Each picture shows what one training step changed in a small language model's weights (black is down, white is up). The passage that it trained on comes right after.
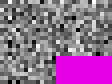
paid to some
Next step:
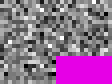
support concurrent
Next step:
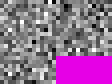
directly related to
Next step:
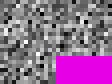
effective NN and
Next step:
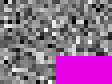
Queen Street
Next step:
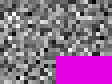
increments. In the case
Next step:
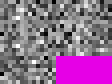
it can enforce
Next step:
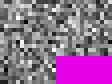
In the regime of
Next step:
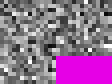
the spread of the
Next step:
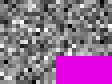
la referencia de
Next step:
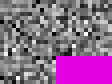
temperature 170
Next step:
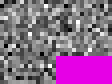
for constant $\beta$
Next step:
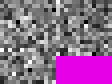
a los impactos,
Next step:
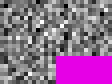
radiation agree well with
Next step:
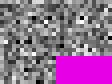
an equal educational
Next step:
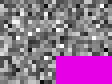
The goal of a
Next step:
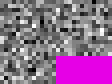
and high-dimensional
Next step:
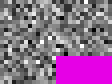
itself, the
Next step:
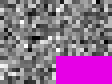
of the readout
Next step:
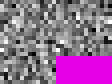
In this study, the
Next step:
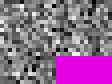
wind direction,
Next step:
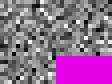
objects, and
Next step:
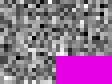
is reprinted from
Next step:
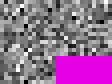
bilan chambarchas
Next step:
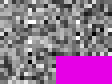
of society is
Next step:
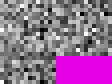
the task of
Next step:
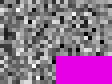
group of electrons is
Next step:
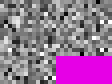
For this reason,
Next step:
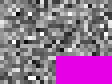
trajectories computed
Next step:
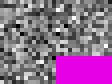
where 50 of them
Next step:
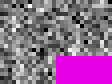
Project intro.....
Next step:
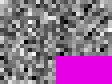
in healthy
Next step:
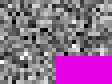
7), quantifying
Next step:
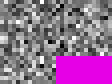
the same solvability
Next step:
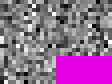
curve is represented by
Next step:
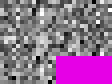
construct new blocks
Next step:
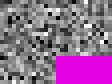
organize in wide
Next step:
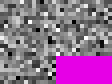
However, the utilization
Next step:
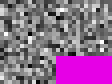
the case considered in
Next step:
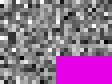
with the pandemic
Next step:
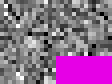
está compuesto
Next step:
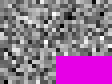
The focus has
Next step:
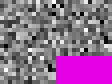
are the shear
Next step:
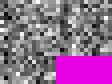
professor a um
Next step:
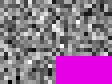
of a perfectly
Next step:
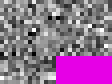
in this work should be
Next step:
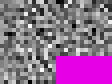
information, thereby
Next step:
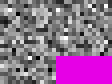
on the methods of
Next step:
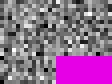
an artificial
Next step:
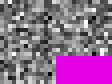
possível inferir
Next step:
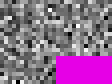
may also pose the
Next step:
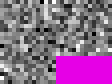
other layers, the
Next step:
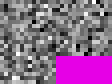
further processing.
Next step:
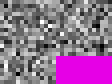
en el derecho
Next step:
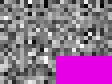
recall is equal
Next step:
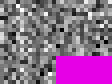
it will be conducted
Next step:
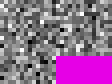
of Surrey,
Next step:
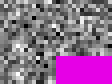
ser pensada de
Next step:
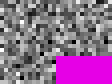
of the respondents
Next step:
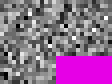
electronic states of
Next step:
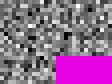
example will be computing
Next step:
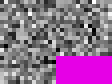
are not normalizable
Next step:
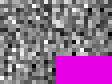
to those of other
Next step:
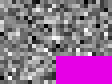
in light-cone
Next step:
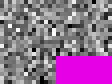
tahlil qilib
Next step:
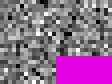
uncorrelated with
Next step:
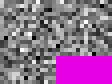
muy precisas
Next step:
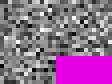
бир ой
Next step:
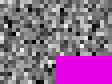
and complex beam
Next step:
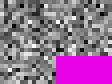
U gapning bosh
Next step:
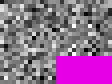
is defined as pain
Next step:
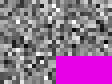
straight wefts
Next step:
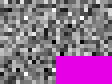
a presumption of
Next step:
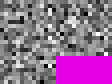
Reserve requirements
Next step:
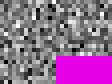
The high prevalence of
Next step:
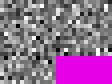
informed written
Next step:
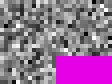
doimo oshib
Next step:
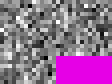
component — provides
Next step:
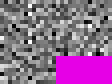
mutants in the case
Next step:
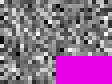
OF MEDICAL
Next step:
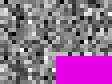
una calificación alta
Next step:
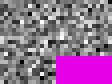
is described. The
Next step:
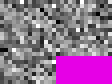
Work While
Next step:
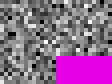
direct signature of
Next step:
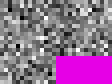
unwilling results were
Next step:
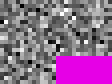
the first 120 seconds
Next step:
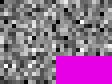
is equipped with
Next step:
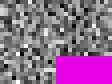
the temperature being
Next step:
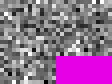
de ditadura,
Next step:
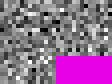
\Delta G(\delta)
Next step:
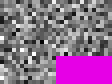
and PD obtained from the
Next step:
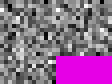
consisting of active
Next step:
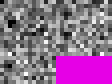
functionality to manage
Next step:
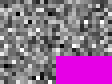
than the cost of
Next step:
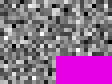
of the Directive
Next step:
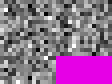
for confirming
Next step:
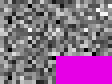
constante a lo
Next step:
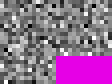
For instance, when
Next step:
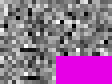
perduto di
